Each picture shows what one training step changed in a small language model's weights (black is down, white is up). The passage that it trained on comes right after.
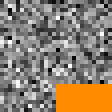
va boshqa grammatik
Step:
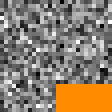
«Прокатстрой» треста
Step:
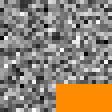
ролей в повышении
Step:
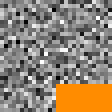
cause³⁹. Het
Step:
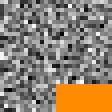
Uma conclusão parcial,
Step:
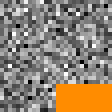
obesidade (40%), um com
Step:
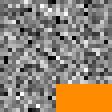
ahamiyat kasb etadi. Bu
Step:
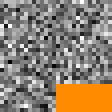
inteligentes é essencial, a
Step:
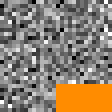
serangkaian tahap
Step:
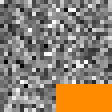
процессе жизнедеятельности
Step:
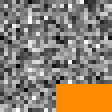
serta berkurangnya porsi untuk
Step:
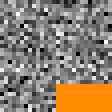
wissenschaftlichen Personals
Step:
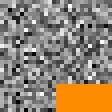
Acute Abdominal
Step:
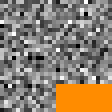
edifício serve, e
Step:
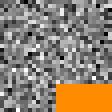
women's psychology,
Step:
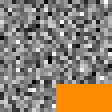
keltirmaydi". Shunday
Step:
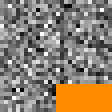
muchos de los propietarios
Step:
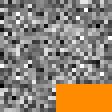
Executivo agir sem uma base
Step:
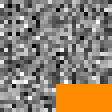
de décrire comment la
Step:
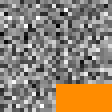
că viața umană
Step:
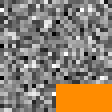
учебный предмет так или
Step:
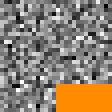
Алматинскому и
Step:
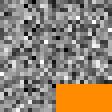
z. B. digitalisierte
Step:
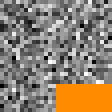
o'smirni mustaqil fikriy
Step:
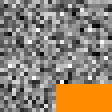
materializam e articulam a
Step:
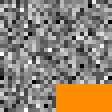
Временному правительству не
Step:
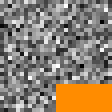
belleza natural y riqueza
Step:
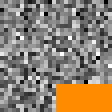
бўлади, деганлар.
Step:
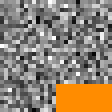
"Gyote va islom"
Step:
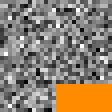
технологий в данной сфере
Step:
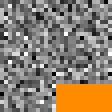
aniqlashgan. Geoid
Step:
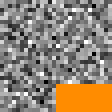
Omonov N.T.,
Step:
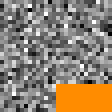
Vale ressaltar que nesse
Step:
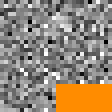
Tashkiloti (OECD -
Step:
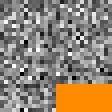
secara gratis kepada seluruh
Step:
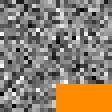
на то, что продолжаются
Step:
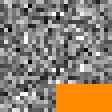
care tonul excesiv critic
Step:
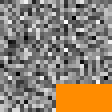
entrainera une hausse des
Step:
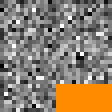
ҳал этиш жараёнида
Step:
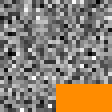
bilan muloqot, guruh
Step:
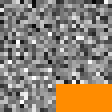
Республикасининг 2016 йил
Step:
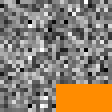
Страны Доля сферы
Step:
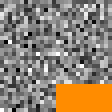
evitar a concorrência com
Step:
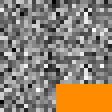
calidad del agua,
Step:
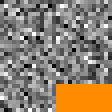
yetishmasa nuklein
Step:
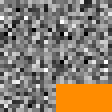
o sujeito e o
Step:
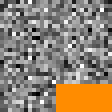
niños del nivel inicial de la
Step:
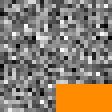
os conteúdos da escola
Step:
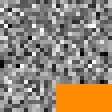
вышеизложенного, в
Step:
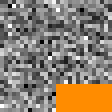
difere da maneira como ele
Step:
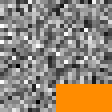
en la pared. En cuanto al
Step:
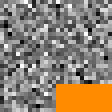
З'ясовано, що на
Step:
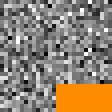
advertising slogans
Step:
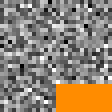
1996 г. Агентство по
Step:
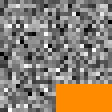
13– Gráfico dos destaques das
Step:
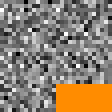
[en línea].
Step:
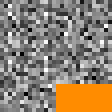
Contiene vitaminas y
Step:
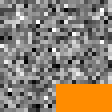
ham himoyalangan. Sud
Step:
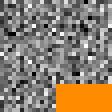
ijobiy xulosasi olgan
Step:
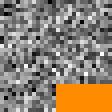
de las decisiones y acciones de
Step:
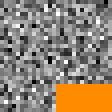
hisoblanadi. Shuning uchun,
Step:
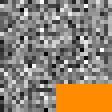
freut sich auf seinen 10.
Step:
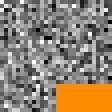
ham yetakchi o‘rin
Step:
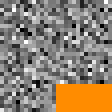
положительные трансферты
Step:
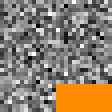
asosan uzumning oq
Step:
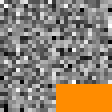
olishi uchun ko'maklashish,
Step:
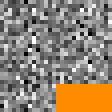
ВЭУ АМ имеет
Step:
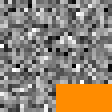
коллекциях она
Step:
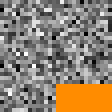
nacimiento del ejercicio
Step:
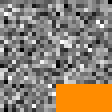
entrepris une revue
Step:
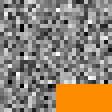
análisis microbiológico,
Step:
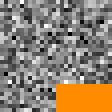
é possível caracterizá-lo como
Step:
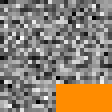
зиммасига ола
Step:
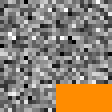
S.; REIS, D.
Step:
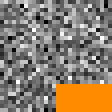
ma'noni anglatib,
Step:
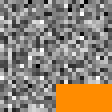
van het vaststellen van de
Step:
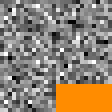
роли ўта муҳим
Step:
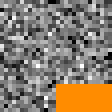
junio de 2025 adquiere
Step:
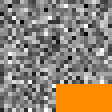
é notável nos pacientes o
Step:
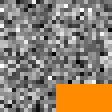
a high-speed
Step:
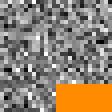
albo zarządcy
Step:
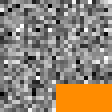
yaratishda qo‘llaniladigan
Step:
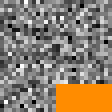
осуществление этого
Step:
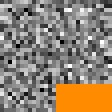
besteht darin, dem
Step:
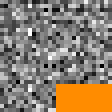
курашишга оид
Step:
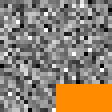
(2022). Estrategias de
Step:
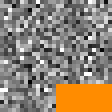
ozod shaxsni shakllantirish
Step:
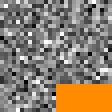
aholi Samarqand
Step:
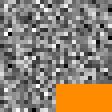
va so'z tanlashining
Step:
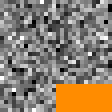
проблемной представляется не
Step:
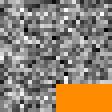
een of meer van deze
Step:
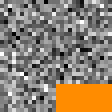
10.4 a permis la
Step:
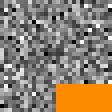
яйчни черупки –
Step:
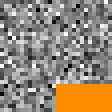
nemen. De kleine
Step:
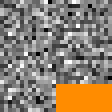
большинства руд
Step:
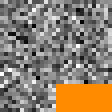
свое время вызвал
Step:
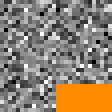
methodological framework for
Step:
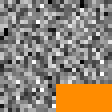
oshiradi. Bolalarda
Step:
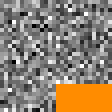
regression tenglama
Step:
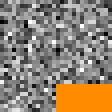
ada dengan total belanja yang harus
